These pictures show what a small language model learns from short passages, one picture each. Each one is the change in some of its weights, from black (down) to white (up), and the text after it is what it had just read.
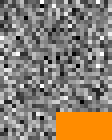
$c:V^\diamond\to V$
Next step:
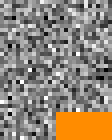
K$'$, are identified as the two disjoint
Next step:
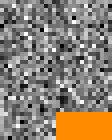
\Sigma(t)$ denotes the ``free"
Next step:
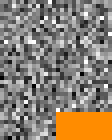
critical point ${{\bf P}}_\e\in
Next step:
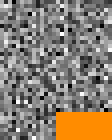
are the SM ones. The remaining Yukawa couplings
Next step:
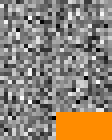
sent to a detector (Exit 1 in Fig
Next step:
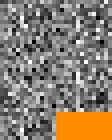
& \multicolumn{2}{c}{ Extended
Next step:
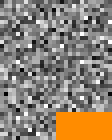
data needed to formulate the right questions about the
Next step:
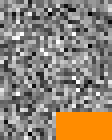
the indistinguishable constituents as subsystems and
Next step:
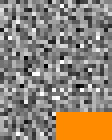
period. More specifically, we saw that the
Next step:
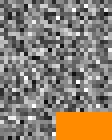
index (which is moreover normal and divisible).
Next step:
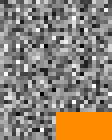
bilayer. The interband 1PA and 2PA
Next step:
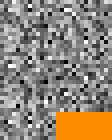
in \cite{Gi6}. In the case
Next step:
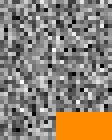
the total rapidity between remnants $\Delta
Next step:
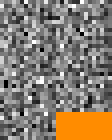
first aims to approximate synthesis parameters to
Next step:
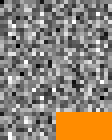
proposed "COST" addressing scheme for encoding
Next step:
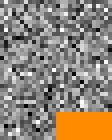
H\"{o}lder inequality and Young's
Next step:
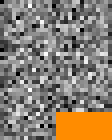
\dd s(x) = \io \tilde
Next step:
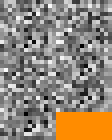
even. We would like to mention that we use,
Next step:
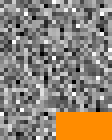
$\boldsymbol{\epsilon}$ are symmetric, though this is
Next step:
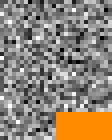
functions calculated for $N=9000$ and
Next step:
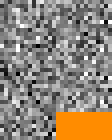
than \$10 per hour and (2)
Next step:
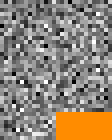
\Gamma $, taken with stratified coefficients in the
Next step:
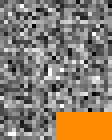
parity inversion (viz., **P**)
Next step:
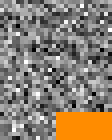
The goal of this paper is to estimate the number of
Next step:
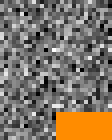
We can either roll up our sleeves
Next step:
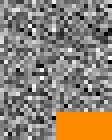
when reaching a cut-node such as
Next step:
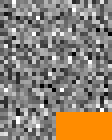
realisations from this spectrum to explore the resulting distribution
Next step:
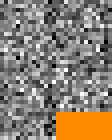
Legendre function}; its zeros
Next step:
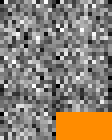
is to detect sleep/wake
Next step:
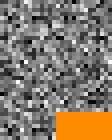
& Barausse12 & a0 & yes
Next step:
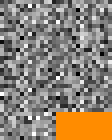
{\rm Im} \ \overline{u}
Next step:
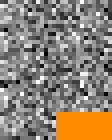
ATE estimation. As expected the results of
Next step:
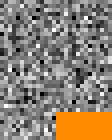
massive stars are all low metallicity; (2)
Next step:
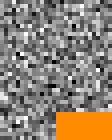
potential rideshare partner and do not
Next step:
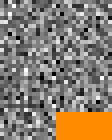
for example ($u_R$ is the quark with
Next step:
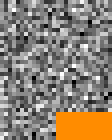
origin $\sfx=0$, which appear as
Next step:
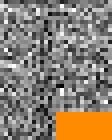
is a continuum $R\subset A$ such that
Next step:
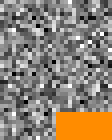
of the mixture of opposers and
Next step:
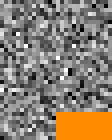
dichromatic number $r$. The
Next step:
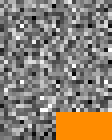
be written as $g(t) =
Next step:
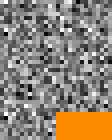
of them are bivariate polynomial in, for
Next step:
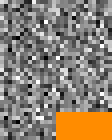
in terms of the coordinates $x_j,
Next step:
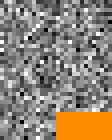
parameter in Khodak's construction that corresponds to
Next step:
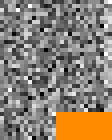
on the horizon as a 2D isotropic
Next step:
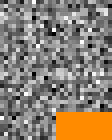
Section 3 we construct a filtration with particular escape
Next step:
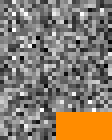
Routing changes can prevent the monitor
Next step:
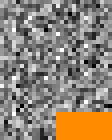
of the height function, which assigns a value in
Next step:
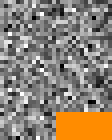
UB and safety case as understanding of the
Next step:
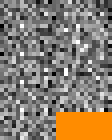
is limited predominantly by delays
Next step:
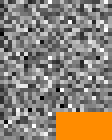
\end{array} \right. , \qquad
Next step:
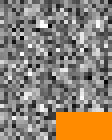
The following result on extensions of submodules also follows from
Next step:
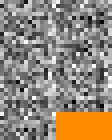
ion is driven independently, the attainable
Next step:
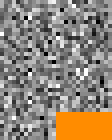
the maximal height relative to $F$ attained in
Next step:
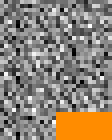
bound was always enforced in order to
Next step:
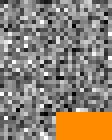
follows that $$\sup_{x\in U}|
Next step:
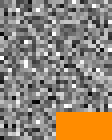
holds and for any singular component $C_i$
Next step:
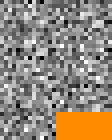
Lemma \ref{delta1} follows from formula
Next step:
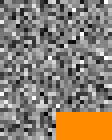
have been negligible if not for the factor
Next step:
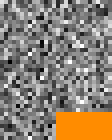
at age $65$ in year $t$,
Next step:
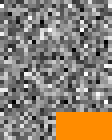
with a large energy $E$, corresponding to a
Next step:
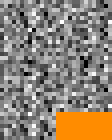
for different fast ion temperature profiles. In particular,
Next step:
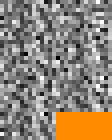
already been described in great detail for a system of two
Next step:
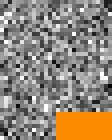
magnetic field $ H_ {c2} $)
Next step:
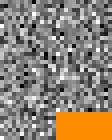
\section{Introduction} We consider one-dimensional
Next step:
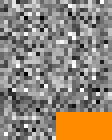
graphene re-adhered back to the
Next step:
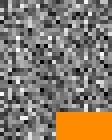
devices) and GPU (RTX devices)
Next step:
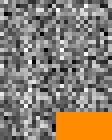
$P$ is a singleton and is also
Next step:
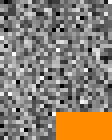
assume that $f\colon V\to
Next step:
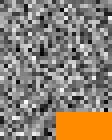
that the latter is more immune to the
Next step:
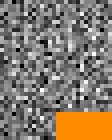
of piezoelectric metamaterials with
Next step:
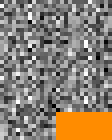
de um conjunto de tokens
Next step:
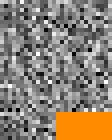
of networks with only in-degree power-law
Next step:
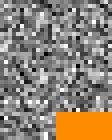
This restriction is natural because one cannot expect to determine the
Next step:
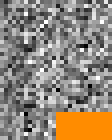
use of rank domination. \textbf{Proof
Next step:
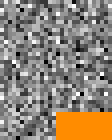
to time $t$ is independent of the covering outside
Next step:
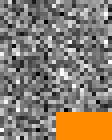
Moneti, Glass \& Moorwood
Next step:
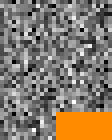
\publaddr AMS \yr 1999
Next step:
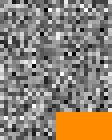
taking rounded ideals. For (ii), note
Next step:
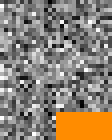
locally run LLMs in analyzing CMR
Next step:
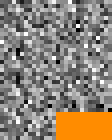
restricted to this subalgebra coincides with the standard
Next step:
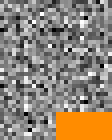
based only on IR images. In addition, we
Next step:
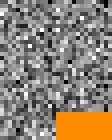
charge matrix $Q$. For an example of
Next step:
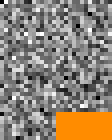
that the sum of the reciprocals of
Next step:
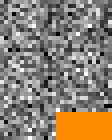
the Euler character of the CYO $S$
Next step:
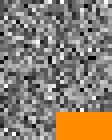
\right] ~. %\eea Using the
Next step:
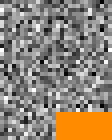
(the segment of $\gamma$ connecting
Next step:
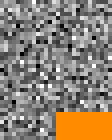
such that $\lambda_j\neq0\,$,
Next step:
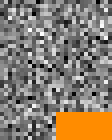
dynamical system represented as a digraph.}
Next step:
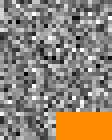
the one-dimensional transfer matrix, whose elements are given
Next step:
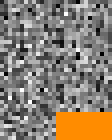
inflow boundary (*HA*).
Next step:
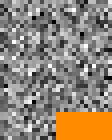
\textit{pre-training}, in which the
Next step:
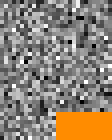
of the phase subspace when $S_\phi$ and
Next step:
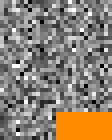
and the corresponding results in the detector(s) is
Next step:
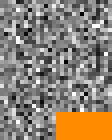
contrary to what was observed in the study of
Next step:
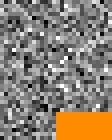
this simulation. $\tau^\star$ is the interval
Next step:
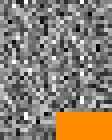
at epochs when the object is not
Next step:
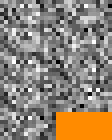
is from \cite{KM0} (see
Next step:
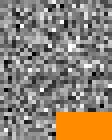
a formula for the 4-valent vertex while
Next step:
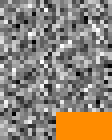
of conformally invariant planar stochastic models has seen great
